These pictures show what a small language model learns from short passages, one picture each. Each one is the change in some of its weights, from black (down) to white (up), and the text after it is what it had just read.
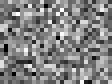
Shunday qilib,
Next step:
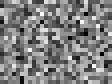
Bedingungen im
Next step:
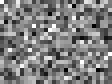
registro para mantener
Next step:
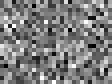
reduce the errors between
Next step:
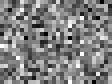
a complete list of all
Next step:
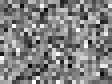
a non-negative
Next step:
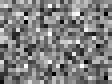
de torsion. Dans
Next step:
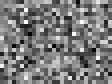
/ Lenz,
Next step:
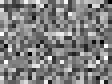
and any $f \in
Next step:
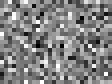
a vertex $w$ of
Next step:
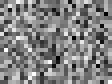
are similar by symmetry.
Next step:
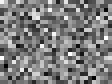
ortib borishi
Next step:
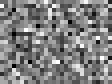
\mathfrak B$ is:
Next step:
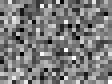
la incidencia de los
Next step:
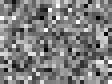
last one has to be
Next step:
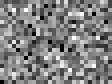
get reflected
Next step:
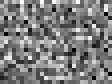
for bodies 1 and
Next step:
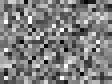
efek bahaya
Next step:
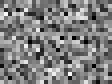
thinks that it is not
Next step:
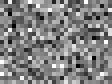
may be converted to an
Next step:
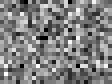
of $\kappa$. Now
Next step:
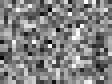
is a collection of
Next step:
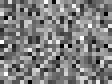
prelación para obtener
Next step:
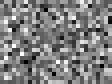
real number $H$, consider
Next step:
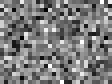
0$, the equation models
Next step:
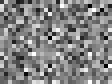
dejan entrever
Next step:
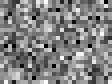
tessellations of the
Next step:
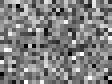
a respeito do
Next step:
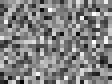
kunda ta'lim
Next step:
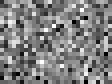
monumentalidade na
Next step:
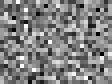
\rev{Our results
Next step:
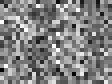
\noindent \emph{Proof
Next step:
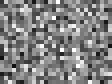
betekent niet
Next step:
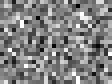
leaf $L$ of
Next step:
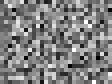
posteriormente para os
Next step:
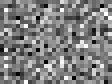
tadqiqotlar ham
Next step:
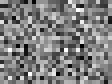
desde finales de los
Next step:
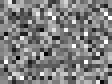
standartlarida uning
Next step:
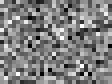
1. Внешний
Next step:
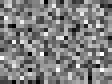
only interested in its
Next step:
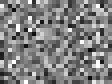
e de imóveis
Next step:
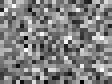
quando regulamentada
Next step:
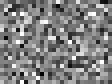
учун катта
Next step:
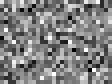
их влияние на
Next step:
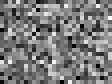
Tikuvchi pinlari
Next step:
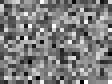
grațios de
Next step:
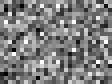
yil davomida
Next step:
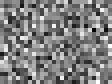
rejalash ishlari va
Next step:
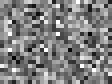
\item $S$ is
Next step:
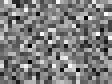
Dan, F. D.
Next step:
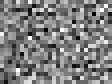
No entanto, é
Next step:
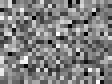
simulations to small time
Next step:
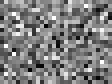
de substituir
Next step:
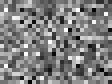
B. \end{align*}
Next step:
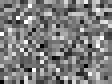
to extending local
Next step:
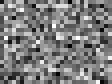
qizi Erkin
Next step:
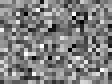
sizga istalgan
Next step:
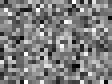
a través de los
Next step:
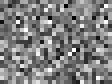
Turk xalqlari
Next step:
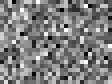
of the concentration functions
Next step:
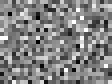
$G$ that consist of
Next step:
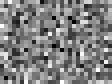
на швейных
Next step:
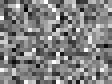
there is a blue
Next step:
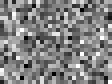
a direct consequence of
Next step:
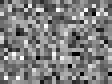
beroep ziet men
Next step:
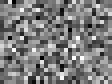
all finite linear combinations
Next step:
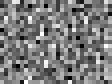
la minoría de edad
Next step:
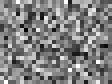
only $2$ bins have
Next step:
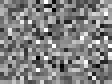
birliklarning asosiy
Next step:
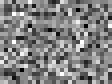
Also by the change
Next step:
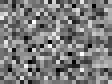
applications, in fact any
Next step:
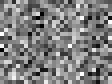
start at the left to
